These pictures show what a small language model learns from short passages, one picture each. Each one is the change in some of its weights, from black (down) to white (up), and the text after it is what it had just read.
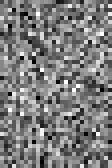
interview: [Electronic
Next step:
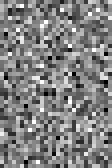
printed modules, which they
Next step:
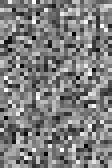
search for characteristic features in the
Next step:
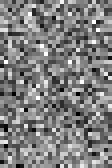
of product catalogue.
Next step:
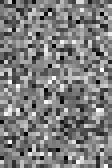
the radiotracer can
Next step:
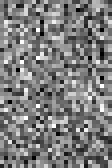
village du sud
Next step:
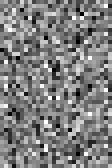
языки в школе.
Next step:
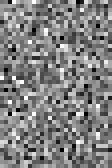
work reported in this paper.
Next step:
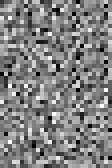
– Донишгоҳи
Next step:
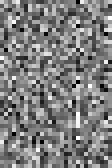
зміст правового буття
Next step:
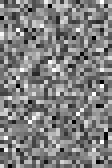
terlahir menjadi
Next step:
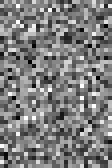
of senescent cells
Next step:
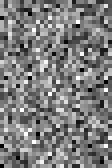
acid supplementation regimen
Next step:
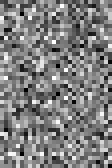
tujuan penelitian,
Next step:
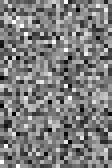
students. Among them,
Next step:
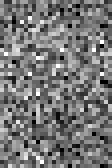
estar relacionado com a
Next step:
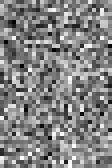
indicator bacteria in river
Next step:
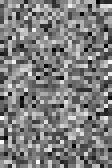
relating patterning of
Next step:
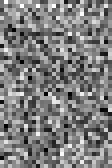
on the Ethereum
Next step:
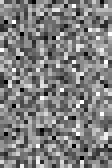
6. Match KDD
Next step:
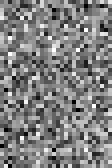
or no direct replications of the
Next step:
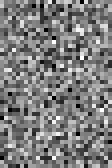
V$. Each fiber has
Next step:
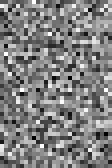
rate of Hepatitis C
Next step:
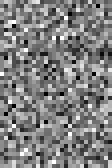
È un mondo
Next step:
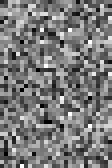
stă la baza
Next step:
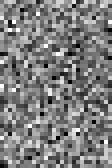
los cambios, tanto sociales
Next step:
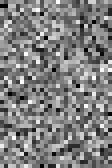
write-up of our
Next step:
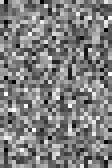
Frequency Sampling Method
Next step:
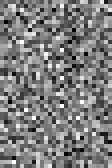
(1911 yil) Amerika
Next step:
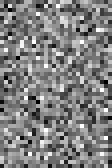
under which the latter can become
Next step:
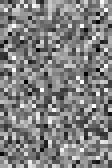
bahasa yang dipakai
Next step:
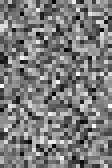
with oxidising solutions, the
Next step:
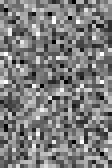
se a solução está entrando
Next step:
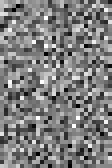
Scope Article 14
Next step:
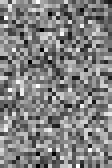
to the UK.³⁵ The
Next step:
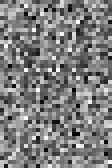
generated by the SOM process.
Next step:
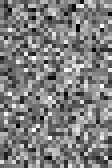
vehicles (ROV) to
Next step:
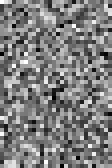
of dumpsites within the
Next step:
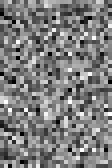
fundamental milestone made by
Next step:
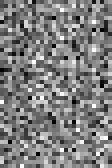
el espíritu amplio
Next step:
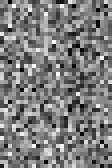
wellbeing, social innovation,
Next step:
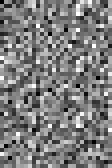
які документи необхідні
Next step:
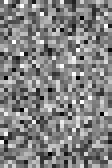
educacional de nutrición para
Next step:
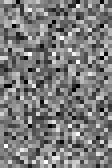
posição de Rio Branco
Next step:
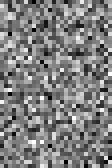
казати, що порушення
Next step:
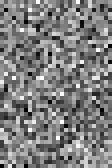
skills including budgets,
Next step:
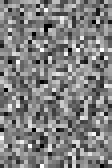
de 11 de setembro de
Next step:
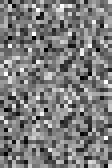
interest that may arise from
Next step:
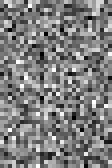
gastric juice negatively
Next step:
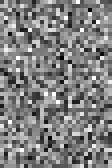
Sushruta described
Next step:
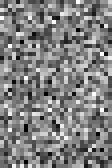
recognizes the importance of historical
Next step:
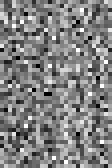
type 2 diabetes who were
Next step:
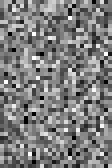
investigator enabled its application
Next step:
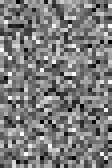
meaning, the lexical elements
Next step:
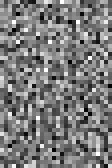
a remarkable percentage in
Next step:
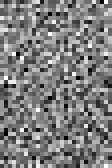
dos públicos. A teoria
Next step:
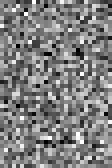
and Fig. 2 shows the distribution
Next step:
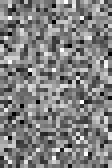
Informatika IAIN
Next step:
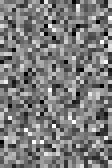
свои аутентичные
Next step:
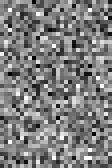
species: *Rygmodes
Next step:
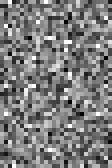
published sources as cited in
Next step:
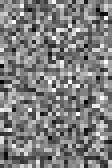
riscos e o monitoramento
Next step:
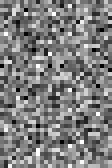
in measurement and real time detection of
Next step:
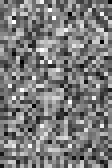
60mm tubing - 4x
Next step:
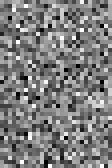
heritage value, until 2003
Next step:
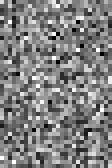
active substances under Regulation
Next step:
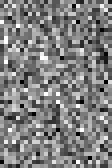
management. This non-linear
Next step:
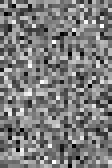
eng avvalo bolaga
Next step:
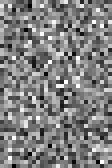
donagacha ko‘p va
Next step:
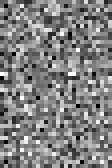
Referring to the lines,
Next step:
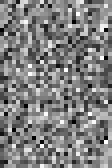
de los recursos naturales -
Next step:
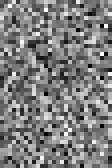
recognize when it will assist or
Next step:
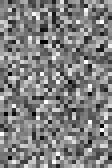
– она в истории
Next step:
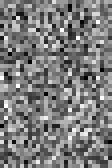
isolate, identify the active
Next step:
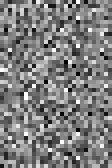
alohida o'rni
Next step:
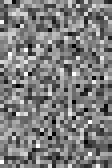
*new media & society*
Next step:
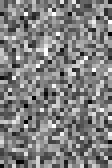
compression molding and
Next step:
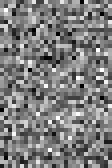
reacción fueron
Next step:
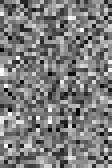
An answer to the question above
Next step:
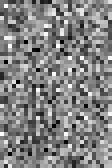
all the authors. The checkmark
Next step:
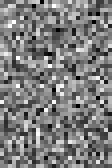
com a criminalização excessiva
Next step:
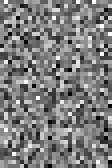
were provided by Orbix.
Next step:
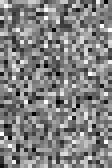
previous research, books,
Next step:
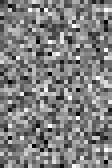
Bytomiu (ex
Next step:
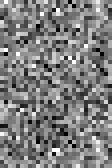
e.g. through the
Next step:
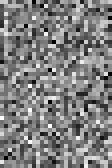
(FLIR Systems,
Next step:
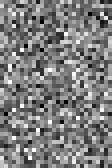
Medical College & Research Institute,
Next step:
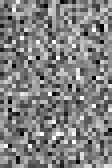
permet de dresser la
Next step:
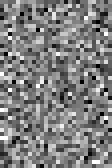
ihren Programmen eher
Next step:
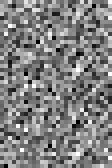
та спільні ознаки I
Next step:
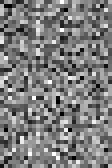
as the bus took the
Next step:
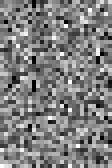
avaliar clinicamente e
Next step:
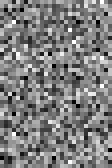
implementation levels (e.g.,
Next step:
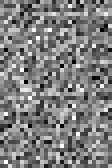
of the X and Y sensors
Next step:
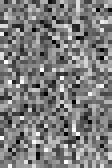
the following research questions: RQ
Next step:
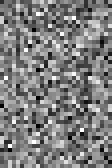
new procedure, 100% of the
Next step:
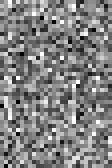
is, dat de informatie
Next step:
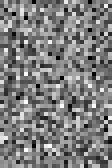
с возбудителями
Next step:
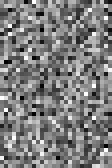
серед іншого: «за
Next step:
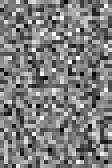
hydraulic node with
